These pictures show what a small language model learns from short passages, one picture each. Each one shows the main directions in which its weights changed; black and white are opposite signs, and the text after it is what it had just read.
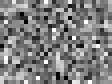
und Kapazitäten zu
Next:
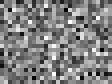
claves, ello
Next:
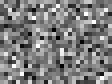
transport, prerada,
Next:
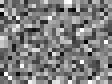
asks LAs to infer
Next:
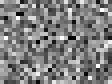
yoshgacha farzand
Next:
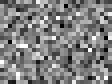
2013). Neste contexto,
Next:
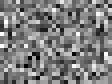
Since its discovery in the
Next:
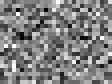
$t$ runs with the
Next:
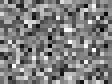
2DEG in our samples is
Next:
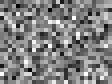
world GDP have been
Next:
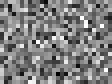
quintessence region at present
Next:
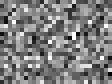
solve these problems over a time
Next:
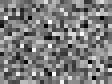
consistent within 1.5 $\sigma$.
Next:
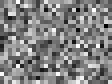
texnologik rivojlanish bilan
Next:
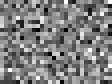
and problems associated with molecular and
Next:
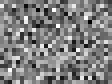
the type 'to board or
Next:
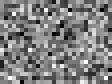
transfer. $M_u =
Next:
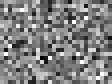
second neighbor and another without
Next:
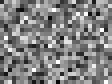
studied receives contributions
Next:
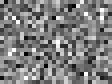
were irradiated using beta
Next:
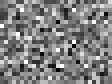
than $V$=5 in the
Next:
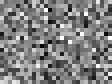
assumptions, it is thus
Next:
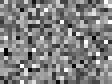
to contact and merger.
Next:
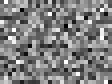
bahwa tegangan
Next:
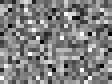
for ammonia and water
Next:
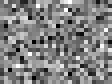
squark mass leaves the theory
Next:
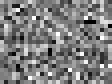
ularni ongli
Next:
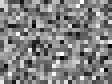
Усмонов И.
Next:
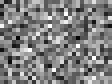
are constant, say 1.
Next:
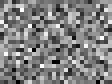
organize papers I think
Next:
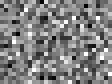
have been interpreted in the framework of
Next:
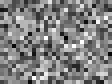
theory in arbitrary dimensions we show
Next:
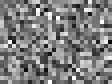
at one of the endpoints of
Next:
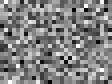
user to all the APs
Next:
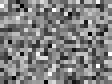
март — первую
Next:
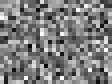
If we consider these parameter-count
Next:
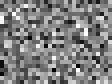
etilishi mumkin.
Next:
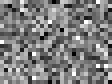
nuqtalaridan biri
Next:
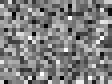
**c,** posterior model
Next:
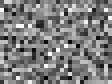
С. Тіл және
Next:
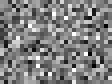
characteristics of the fingers
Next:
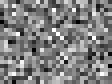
і картотеки,
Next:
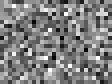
основного сайта
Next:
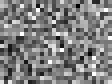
situatie kunnen we
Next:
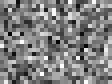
Costa, no Parque
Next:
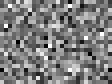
bo'lishadi keyin
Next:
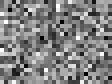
in the descriptive statistics were
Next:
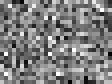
Widerstand zwischen der
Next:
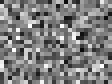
TDIU dotsenti
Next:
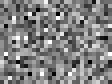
se criam os temas de
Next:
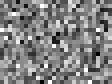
it does cool, it presents
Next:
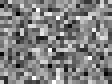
model Hamiltonian describing density
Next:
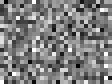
relies on the use of an optical
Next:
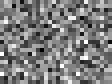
With this notation let us
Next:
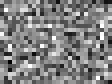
optically thick corona is given
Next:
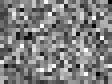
y los procesos de
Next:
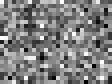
upper panel shows phase curves for the
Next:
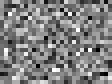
|\partial_r \tilde
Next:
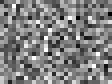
Proctor died in
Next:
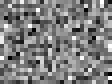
interaction potential. As localized
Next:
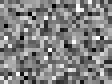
have a point spread function
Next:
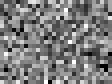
of changes in the concentration
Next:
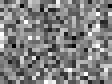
ha despertado una seria
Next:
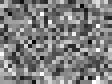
gamma-ray sources are
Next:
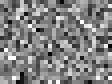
partition function from the
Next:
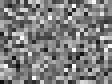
cold core of the
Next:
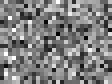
flows. The system looks
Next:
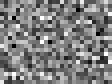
for the gauge bosons with the
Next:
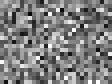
from activated hopping via
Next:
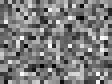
Proc.~the Fourth
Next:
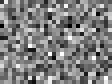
operators as the preferred
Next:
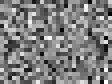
x x x Kaynak:
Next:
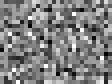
be independent of each other. In
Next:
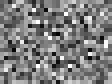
ya'ni: - Pedagogning
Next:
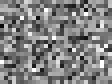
qilishni qamrab
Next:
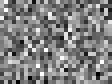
dasturlarni amalga
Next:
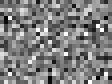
the general frame of previous papers of
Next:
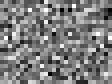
and Makeig, S.
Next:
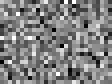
of $s$ wave $\rho
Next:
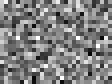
field is unstable and grows
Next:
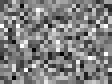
which will operate at an
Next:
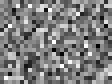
have been systematically considered
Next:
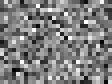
vector forming the amplitude.
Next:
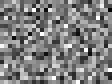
\begin{equation*} g >
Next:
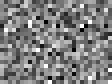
turli xil talablarga
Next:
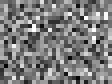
of Department of Corporate
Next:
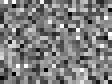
not vanish, which implies that
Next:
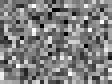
en los aparatos del
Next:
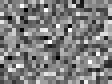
bergulir berupa
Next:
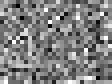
harmonics. These harmonics
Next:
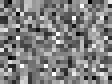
yine orta kapusu
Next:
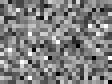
uyquga bo`lgan
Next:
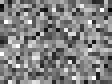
and driven by (not
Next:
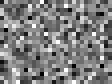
sodda va intuitiv
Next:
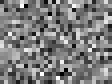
pour la plupart dans le
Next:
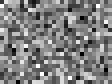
SOC to suppress large
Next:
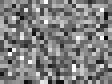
of the Department of Ecology
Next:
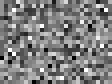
AQSH dollari
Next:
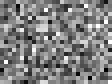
be \be \left\{
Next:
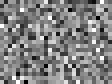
are the charge and mass of the
